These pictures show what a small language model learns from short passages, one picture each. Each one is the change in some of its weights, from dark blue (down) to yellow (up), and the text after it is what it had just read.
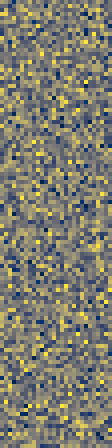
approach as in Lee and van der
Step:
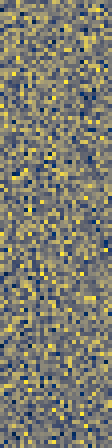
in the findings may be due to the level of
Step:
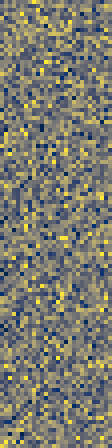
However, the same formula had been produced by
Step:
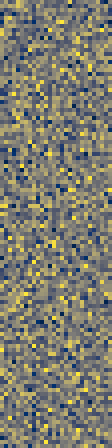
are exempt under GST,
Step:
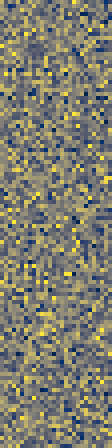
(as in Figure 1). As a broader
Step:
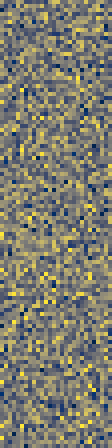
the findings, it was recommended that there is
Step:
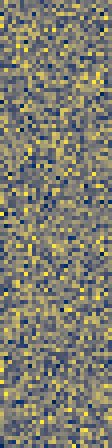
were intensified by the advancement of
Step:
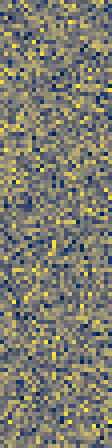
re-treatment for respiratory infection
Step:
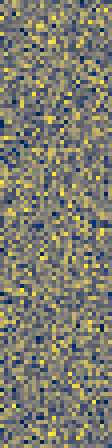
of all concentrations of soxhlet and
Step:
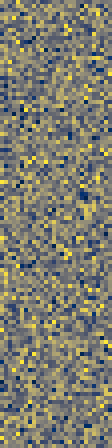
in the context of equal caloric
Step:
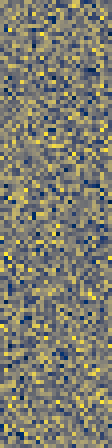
line. All the patient's blood culture was positive
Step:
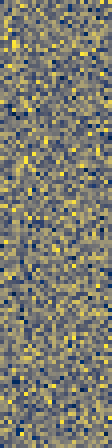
most common chords, the possibilities
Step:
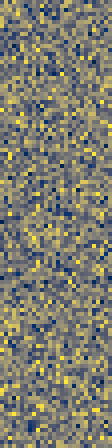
CIA attributes that students will
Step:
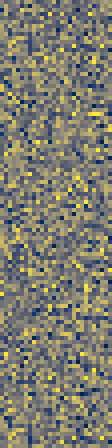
depicted in Figs. 1A and
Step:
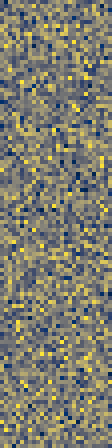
(17), the Gaussian function is
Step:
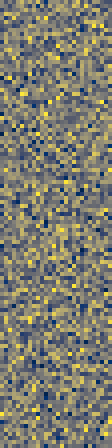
activities of the Agency Assessment project,
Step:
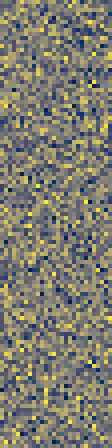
effect with a greater degree of modulation than a
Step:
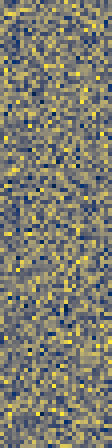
of accessing additional productive layers.
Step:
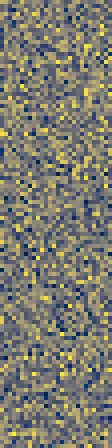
frameworks by rigorous analysis
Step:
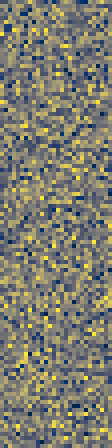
50 No pore size information [138]
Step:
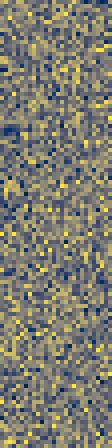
g_2 are inequality constraints and
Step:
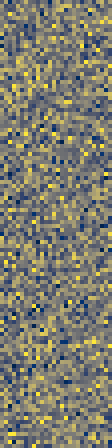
pen called stylus to create
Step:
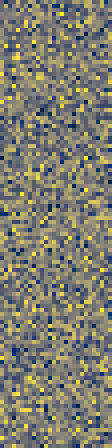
Living Labs (Minniti
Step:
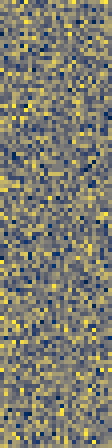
so much that it may now take more time than
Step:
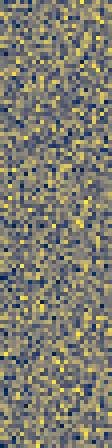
the service quality, the higher the customer satisfaction.
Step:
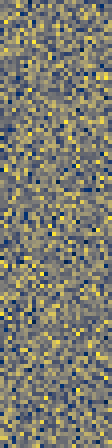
the different sodium chloride concentrations
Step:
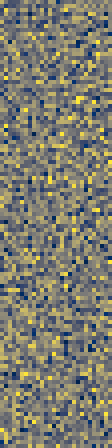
theoretical work. Also there are several constraints related to
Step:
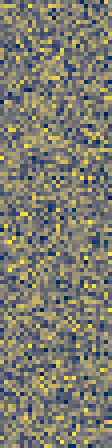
areas (Rural Tourism) health sector
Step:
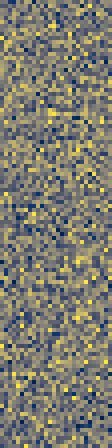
option. It is well known that
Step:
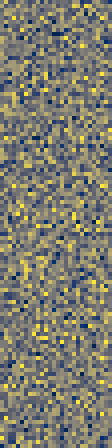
0.05 level of significance. The results revealed
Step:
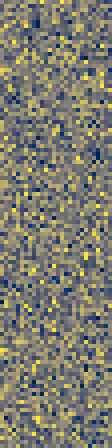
shown in Fig. 5. In the first
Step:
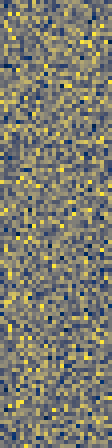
30 second intervals, from each movement
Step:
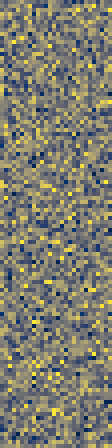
unilateral renal agenesis
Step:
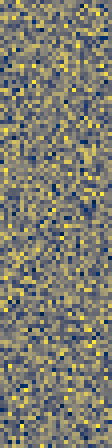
in the lower part where velocity becomes
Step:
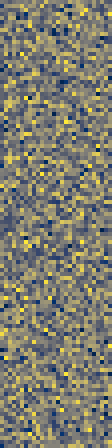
the information stated in the project's Grant
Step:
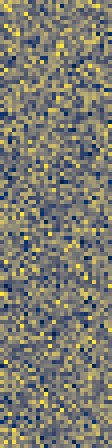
for a more effective use of internal information.
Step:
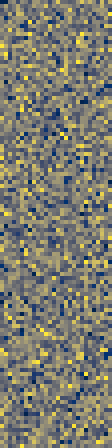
Participatory Rural Appraisal
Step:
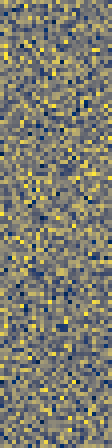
biophysical inputs (energy and
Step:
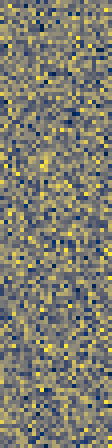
Introduction Calcareous soils are defined
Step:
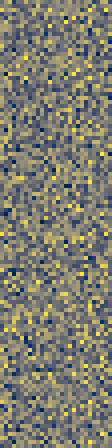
coefficients are independent of solute concentration.
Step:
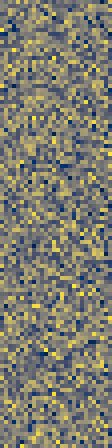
study. Y.J. developed the
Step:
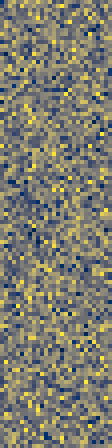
connectivity. 3.3.3.
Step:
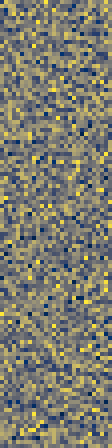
techniques, such as distributed systems coordination
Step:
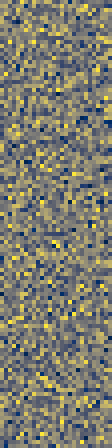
decay chain in the event including all particles
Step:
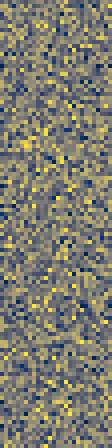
level of biomarker correlates with
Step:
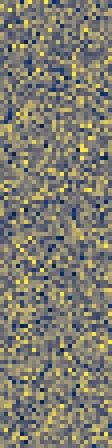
identified urban residence and higher education as significant factors
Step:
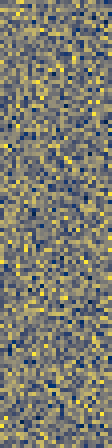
test structure. In this work, an interesting
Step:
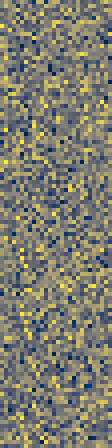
through the National Recovery and Resilience
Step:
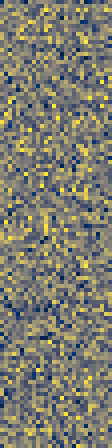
lyrics - Check the
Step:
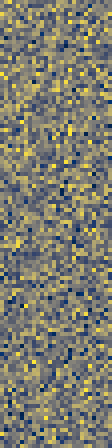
a voxel discretisation method,
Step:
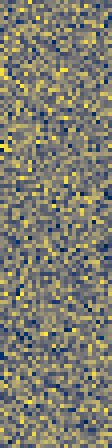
use of language related to truth as a tool
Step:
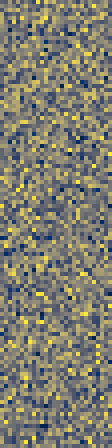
of the study indicates that children's hospitalization
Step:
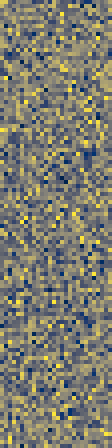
in. How long does it take you to
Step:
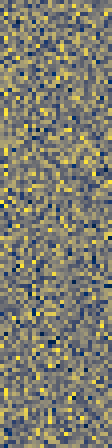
quality of products especially in food and healthcare
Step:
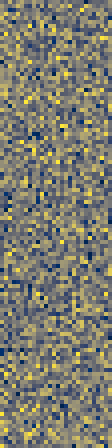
human health” [25]. The protection of the
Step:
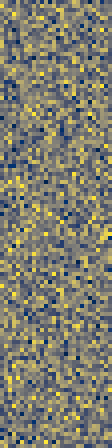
FIG. 2: The depth profile of
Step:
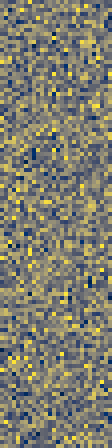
use of ionizing radiation and
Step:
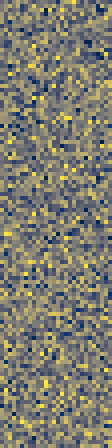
burr hole C. fetus
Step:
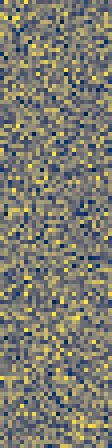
main form of radicalisation, which came
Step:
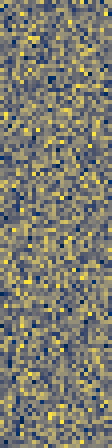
the resin with more than 30%
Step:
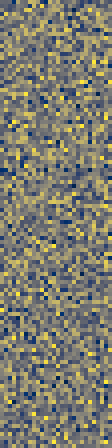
for a brief descriptive purpose,
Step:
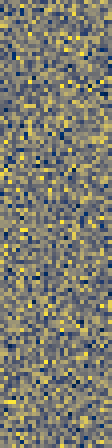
fourth and last in the series) have
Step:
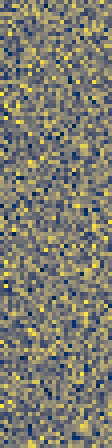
planning is of great importance for the healthy formation
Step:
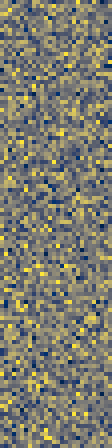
1 – Monthly average temperatures at
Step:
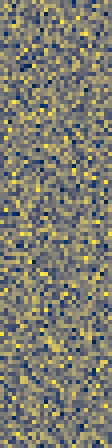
Type of consumer/prosumer Type
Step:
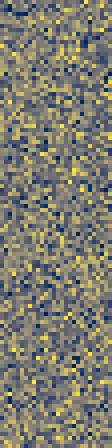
spasms, instability. -
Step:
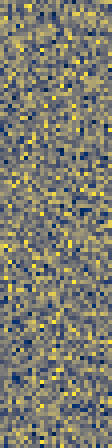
was carried out by **AMUSAN
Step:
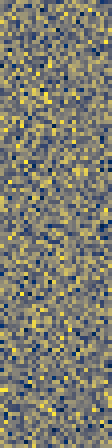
type 1 and 2 diabetes
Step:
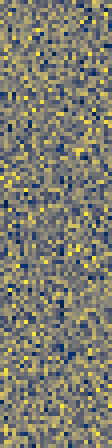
article is not associated to such data.
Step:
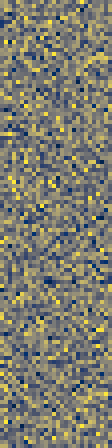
one-group pretest-posttest
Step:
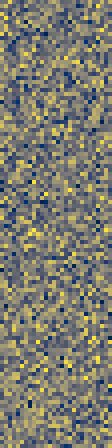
of oratory. Because if the time
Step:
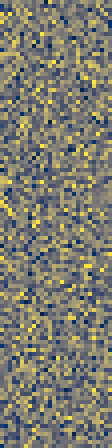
and 12%, respectively. Table 3: Average
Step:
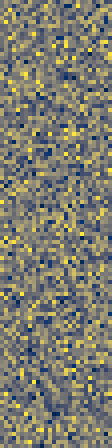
shop owners, insurance
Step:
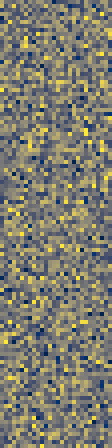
(48%) than non hypertensives
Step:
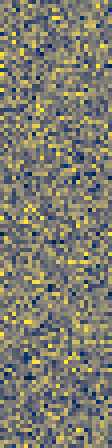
health and risk information among senior citizens
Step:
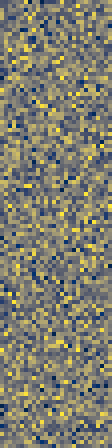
of Vegetables Deterioration day
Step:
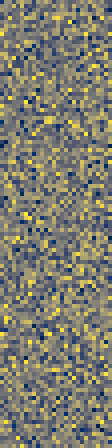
treatment. The epididymes and
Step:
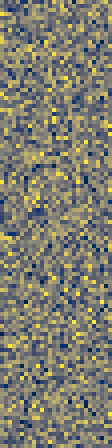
electrometer. The Unfors
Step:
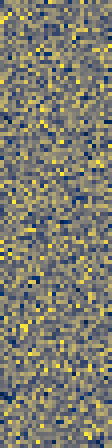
Access to effective antimicrobials: a
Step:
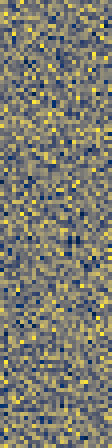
to be transmitted from generation to generation.
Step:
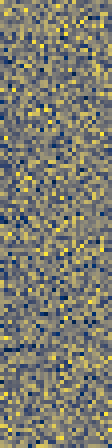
is called a mathematical model. In
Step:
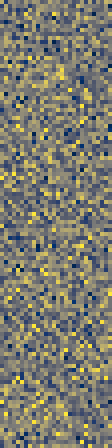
food security, employment, and economic sustainability,
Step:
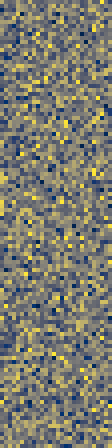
and main structure of the study. Additional
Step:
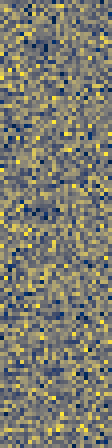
C., Himmel, N.:
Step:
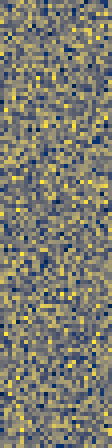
an end in itself but a means to an
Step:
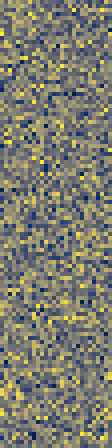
the high investment costs. In poorer
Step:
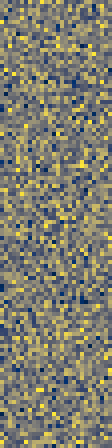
management tool that serves the strategic goals of
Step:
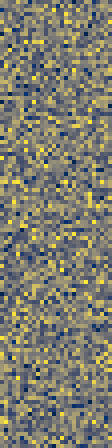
spectrophotometer and pmr
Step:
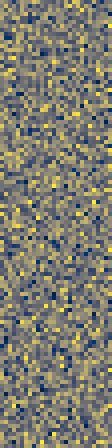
2016). Lack of understanding of various religious
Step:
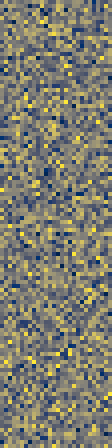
The project is operated under collaborative efforts
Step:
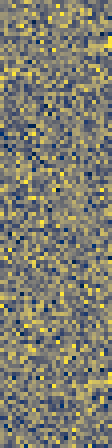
in citations Maturity Model What is
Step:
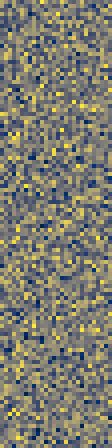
the ability to resist illegal
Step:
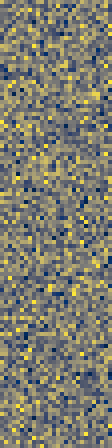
communicate well with friends and
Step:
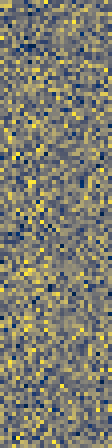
health and changes in neuroimaging
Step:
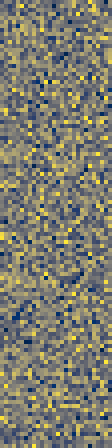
the image energy is almost always concentrated in
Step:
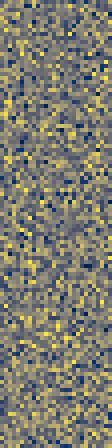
other stents. For all models, the
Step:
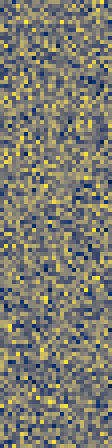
animal models had also shown beneficial effects towards
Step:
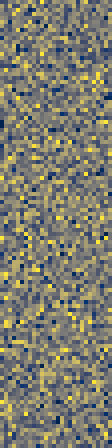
were satisfied with the changes and the preventative
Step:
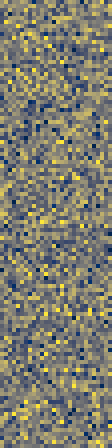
Access to data 29 Statement of who
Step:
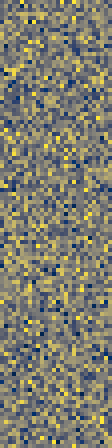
of cybersecurity, data
